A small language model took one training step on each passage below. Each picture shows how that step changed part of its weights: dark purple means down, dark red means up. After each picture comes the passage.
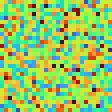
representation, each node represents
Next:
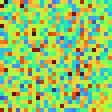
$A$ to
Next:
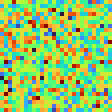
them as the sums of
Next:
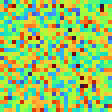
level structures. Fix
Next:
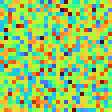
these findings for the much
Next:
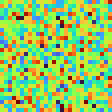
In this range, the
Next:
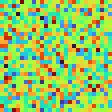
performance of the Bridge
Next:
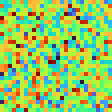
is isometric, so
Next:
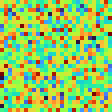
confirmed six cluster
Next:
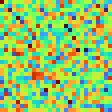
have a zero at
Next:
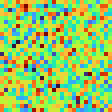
Another example concerns the
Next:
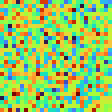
search enables users to
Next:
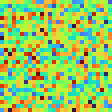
utiliser la
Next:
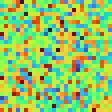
order to describe the induced
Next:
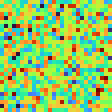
pole and deforming
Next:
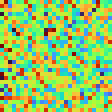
This implies in particular that
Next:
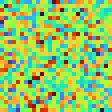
overall, with the
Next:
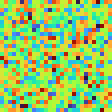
of the linear equation.
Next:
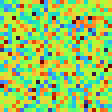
sample. The heat capacity
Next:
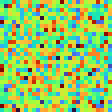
Korea Research Foundation
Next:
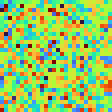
Let $q \geq
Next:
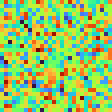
typical trajectory of such a
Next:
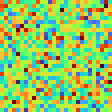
stainless steel
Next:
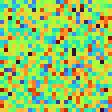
formulae are absent
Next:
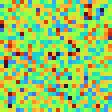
for a detailed description.
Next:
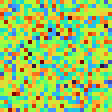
to be closer to
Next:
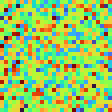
V2I application
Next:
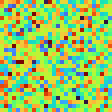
\partial_x )
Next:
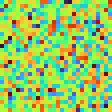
moreover, a group
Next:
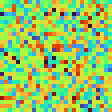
limit in the above
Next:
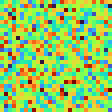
sample of CE7
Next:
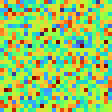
store critical data
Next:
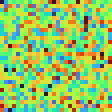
propagation. In the time
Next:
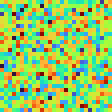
following corollary to Theorem
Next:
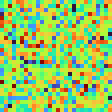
in this work cannot be
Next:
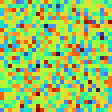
Gauge invariance into
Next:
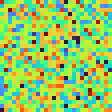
were performed for each method
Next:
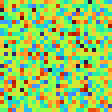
overall opacity, and
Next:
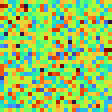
sub-ps with our
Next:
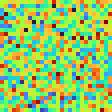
pumped on the
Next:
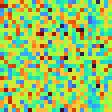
The solution for the general
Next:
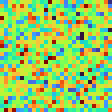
and Gravitation
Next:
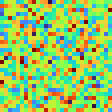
$X$ contains the
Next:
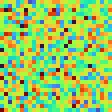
\log n$ for
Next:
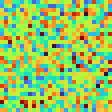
of the impurity concentration
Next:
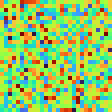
In most of these
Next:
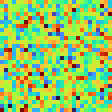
of Bleher et
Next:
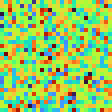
which change the internal state
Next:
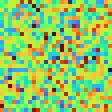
in terms of elliptic integrals
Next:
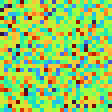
strong-coupling regime
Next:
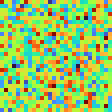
our disk toy
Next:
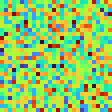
where its relation with the
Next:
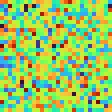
second statement is deduced
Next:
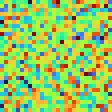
tracing dark matter potential
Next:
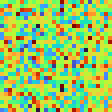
we have used the convolution
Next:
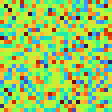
SRAM blocks
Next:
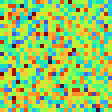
following example is standard,
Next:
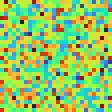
covariance as reachability
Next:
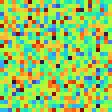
how to produce a
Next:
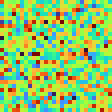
site compared to the
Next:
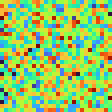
users within the framework of
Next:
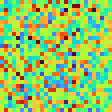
paper, we intend
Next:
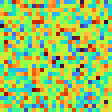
with $m\le
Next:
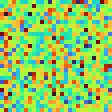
there exists a matrix
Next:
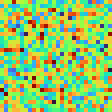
as the value of
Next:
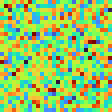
the restricted semi-direct
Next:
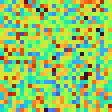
into dimension 3. %
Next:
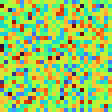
(FV) discretization
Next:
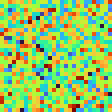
Namely, the
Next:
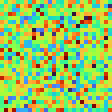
and introduce terminology we
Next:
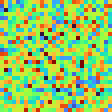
occupancy?} The
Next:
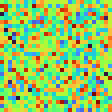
system energy, $W
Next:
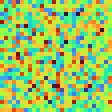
covariant momentum operators
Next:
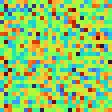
heat capacities of the
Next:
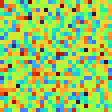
are supported by the points
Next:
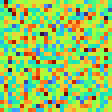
specific energy~$E$,
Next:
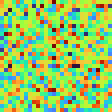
the void than the
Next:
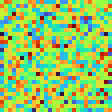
inputs are fed through
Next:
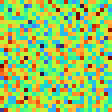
work if statistical fault
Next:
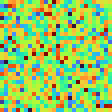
jumps between two
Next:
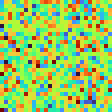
0$ and choose
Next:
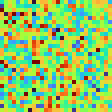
with $k =
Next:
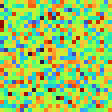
Adhikari and
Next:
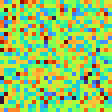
state one of the two
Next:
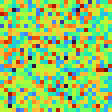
for it to all other
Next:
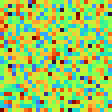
systems}, volume 512
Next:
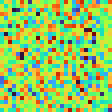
symmetry breaking, to be
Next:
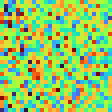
nonlinear scalarization function to
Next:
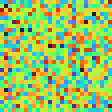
that, because of the
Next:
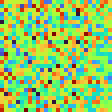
z^n,$ then
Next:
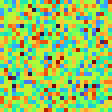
the inclination
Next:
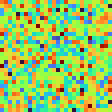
\: \omega
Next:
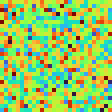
I} \bm
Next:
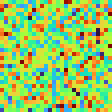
not adequately
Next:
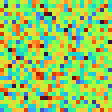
behavior far from the horizon
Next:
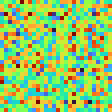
problems stated. Of
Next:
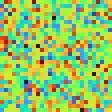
1.} The proof
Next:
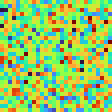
the reserve according to
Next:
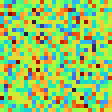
negative index, provided that
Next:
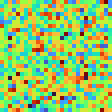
analytical treatment using the
